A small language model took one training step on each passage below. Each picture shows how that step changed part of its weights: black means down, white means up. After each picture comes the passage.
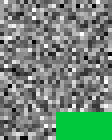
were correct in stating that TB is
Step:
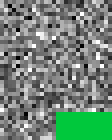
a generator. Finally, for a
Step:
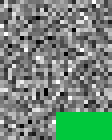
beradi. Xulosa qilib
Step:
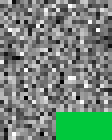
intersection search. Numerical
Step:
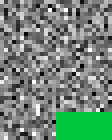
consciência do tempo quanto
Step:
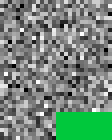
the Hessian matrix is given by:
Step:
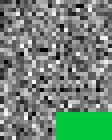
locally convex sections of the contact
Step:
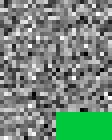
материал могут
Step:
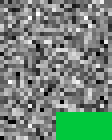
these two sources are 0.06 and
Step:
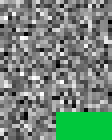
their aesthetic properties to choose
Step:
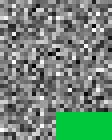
može delimično
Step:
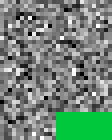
distribution $P_{st}$ (generating function
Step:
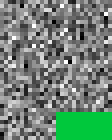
ensuring that questions related to the
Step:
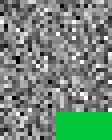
number of developed countries are
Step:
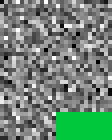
the pseudo-2D PIC
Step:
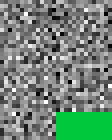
Distance B. Now let's
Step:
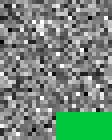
to predict execution time for test
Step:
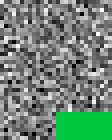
ether and the dried sample of the
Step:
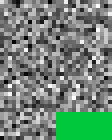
only at sufficiently high orders
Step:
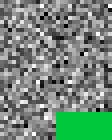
diagonal ones by a factor
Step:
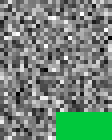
since the characteristic relaxation
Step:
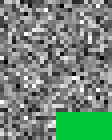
well-defined representative sample of
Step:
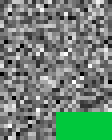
for clean hydrogen generation
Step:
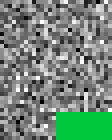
left hand side of the equation
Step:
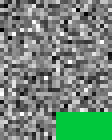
{Farina}, Maria and
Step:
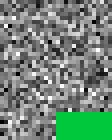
in the form of tables, charts and
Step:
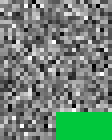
of children's knowledge affect
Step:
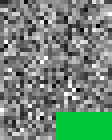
specific heat curve. From a
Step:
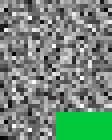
tashkil qildi va yil
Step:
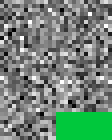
Em outro momento,
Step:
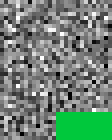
server. The total time used for the 10
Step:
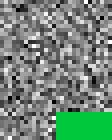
↳ Is this material lacking
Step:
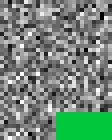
(O₂) indicará a
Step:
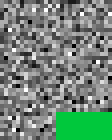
inter-procedural dependencies
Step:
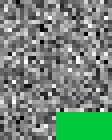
integrand of the soft point-to-set
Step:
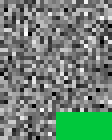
rotor flux of the machine.
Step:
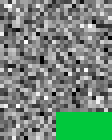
interaction even if the Fermi energy
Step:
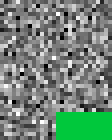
0, 8 and 16 T). The onset
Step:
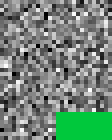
(1) and (2). As a result,
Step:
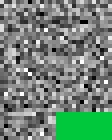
dirasakan oleh orang
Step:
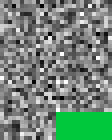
визначення рівня
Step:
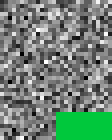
using the stretched variables,
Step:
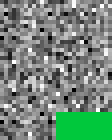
практиков в сфере
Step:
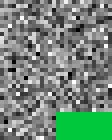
expansion coefficient, c_p
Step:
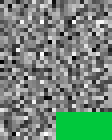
they did not find polymorphism in
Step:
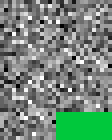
bilan kun kechirishga
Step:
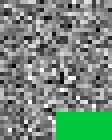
period in American literature
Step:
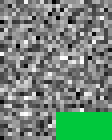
areas of Leibniz's many
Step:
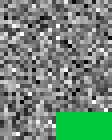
and the background emission at 580
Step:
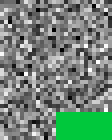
item. If the AoI of
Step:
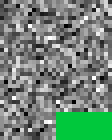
de 9,700 millones de
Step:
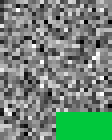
as amended) by having
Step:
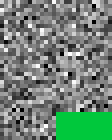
has rotated on the C-1,
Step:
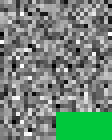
across challenging noisy
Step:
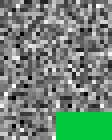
the p contained in the cycle
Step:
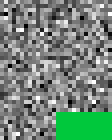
Nigeria, one of the serious
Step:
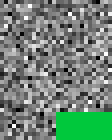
the ISP's backbone, as
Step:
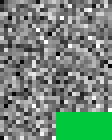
the Lagrangian variables are
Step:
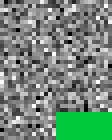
значимым ($p =
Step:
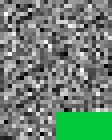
and Marta Villegas.
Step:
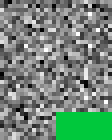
2016. "Stylometry with
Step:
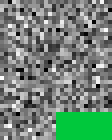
und »auch dem Laien
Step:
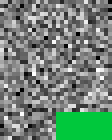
the interaction to 5 at the end.
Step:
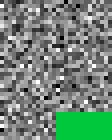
the test person interpreted in three levels
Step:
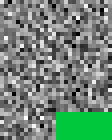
RPN with the possibility of
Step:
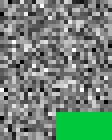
to the desired ground state of the
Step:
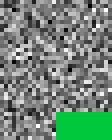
breast cancer occur representing
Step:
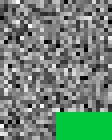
Solution-processed electronics are important
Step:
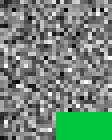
the occurrence of Weibel
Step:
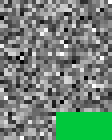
de financement vert influence
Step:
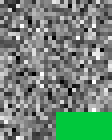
zero) decrease, Fig.\
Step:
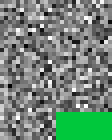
so‘z” maqolini
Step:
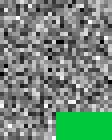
limited by the intrinsic complexity
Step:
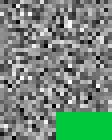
outcomes The Performance Quality
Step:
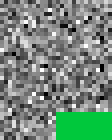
этган корхоналар
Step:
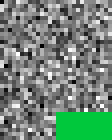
la sensibilidad, no son del
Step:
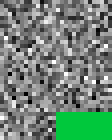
states. By applying the
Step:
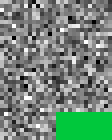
of the SNR, we may identify a
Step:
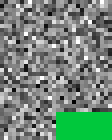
factor for the detector livetime given
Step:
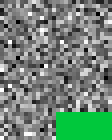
for fruitful discussions on the subject
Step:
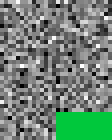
\affiliation{Department of
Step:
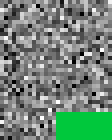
which demonstrates the high quality of the
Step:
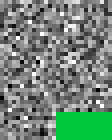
is easy to deal with, since
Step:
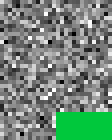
стопа привредног
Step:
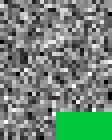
a catalyst. It seems
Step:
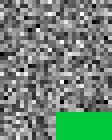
salts and non-availability of
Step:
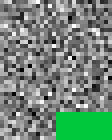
Bola o'z xulqi,
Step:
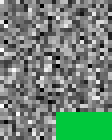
pratica. In ambito
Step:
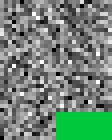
situaciones establecidas en
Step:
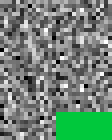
typical phase shift range of the
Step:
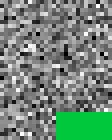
xar bir tuproq turi
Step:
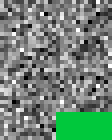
structure, were found to cancel.
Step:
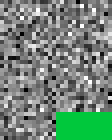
the content of this amino acid in 1
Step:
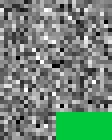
kinetic power of the ionized
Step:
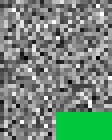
In this paper we will analyse only a small
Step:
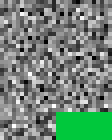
evita-se complicações
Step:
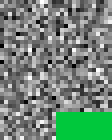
for the heavy quarks are the same
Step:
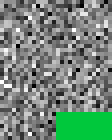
training takes a lot of time.
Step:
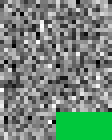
can be interactively filtered by these
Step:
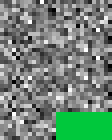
A. C. CHATTERJI
